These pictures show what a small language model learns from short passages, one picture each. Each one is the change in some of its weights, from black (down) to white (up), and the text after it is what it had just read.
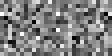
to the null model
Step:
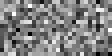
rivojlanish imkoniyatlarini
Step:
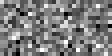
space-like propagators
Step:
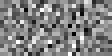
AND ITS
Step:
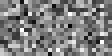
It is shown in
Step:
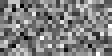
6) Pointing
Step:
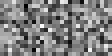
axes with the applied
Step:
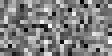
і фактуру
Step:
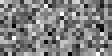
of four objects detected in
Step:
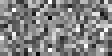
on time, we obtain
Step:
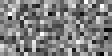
the non-jet
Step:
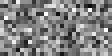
keng ma'noli
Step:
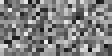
hosts in its
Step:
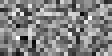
solid lines, derived assuming
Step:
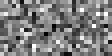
This spatial confinement
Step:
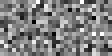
the network's average
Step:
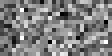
- ISSN:
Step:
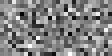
realistic models in
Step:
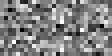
вміння й
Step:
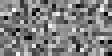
is the relationships
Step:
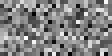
samarali va maqsadga
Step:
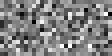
the Strategic
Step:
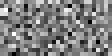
logistic fit to the
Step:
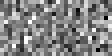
integrated, highly stable,
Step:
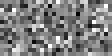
minimum of the function
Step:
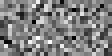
the raw signal
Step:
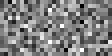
metric. A file is
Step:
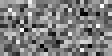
її результатів є
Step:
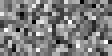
the fact that the average
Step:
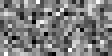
the wave functions and energies
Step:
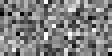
respectively; see also
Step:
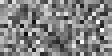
even when there was no
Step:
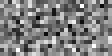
کی حد تک
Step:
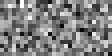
a significant limitation compared
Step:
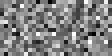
accept the treatments
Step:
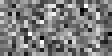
\max \left\{
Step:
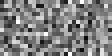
mintaqaviy iqtisodiy
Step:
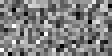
the SiPM array
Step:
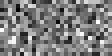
periodic box of length
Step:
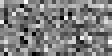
delle parole
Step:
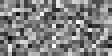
di mais in una
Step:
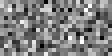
pour certains :
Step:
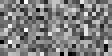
same simulation setup as described
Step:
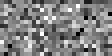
alohida bir
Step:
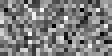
ularning tarkibida
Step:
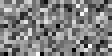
rivojlantirishning eng samarali nazariy
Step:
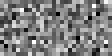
& Kolon,
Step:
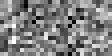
none"> - Die
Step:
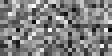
using these words in
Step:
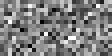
of resistivity for
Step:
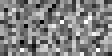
digital, termasuk
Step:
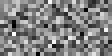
into account in the
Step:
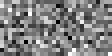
ressaltamos que a
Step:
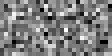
It could often determine what
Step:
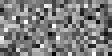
_\rho \phi
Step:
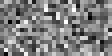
phase acquired under
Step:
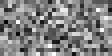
ajratilgan va
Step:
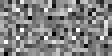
is not just a
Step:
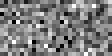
destacaron, con
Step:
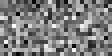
parton energy. This
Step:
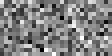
upgrades were
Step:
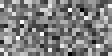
foi utilizado o
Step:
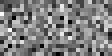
atual. 2
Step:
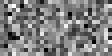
papier de recherche
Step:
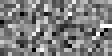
the multiple-surface
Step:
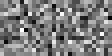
It is interesting to note
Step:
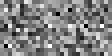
direction $x$) while
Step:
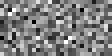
for the initial distribution should
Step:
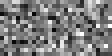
smear temporal and
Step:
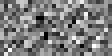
tidal forces,
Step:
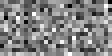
de serviços
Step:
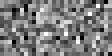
JJA on a
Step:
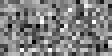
results do not sensitively
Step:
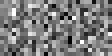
between these different domains this
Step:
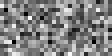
producción de estos
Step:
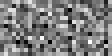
у двух
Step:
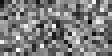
the normal region. The
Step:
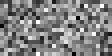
kHz. To account
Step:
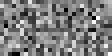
problems). But again
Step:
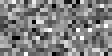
with an accuracy difference of
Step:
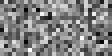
last relevant background,
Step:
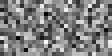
early sixteenth
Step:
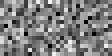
presented, as well as
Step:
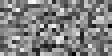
be conducted to demonstrate
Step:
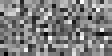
upper band does not
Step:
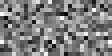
to the difference between two
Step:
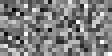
order for it to be
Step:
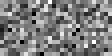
on the field amplitude.
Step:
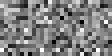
resultados das informações
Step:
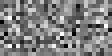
і законних
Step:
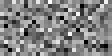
as to produce a random
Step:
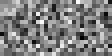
has primarily been used
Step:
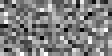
с использованием
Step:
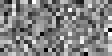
and decouples
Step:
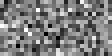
splitting mechanism with
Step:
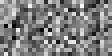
described above and in the
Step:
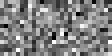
events. The structure of
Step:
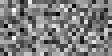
of bulk geometric
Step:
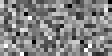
de prevención,
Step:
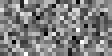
término y
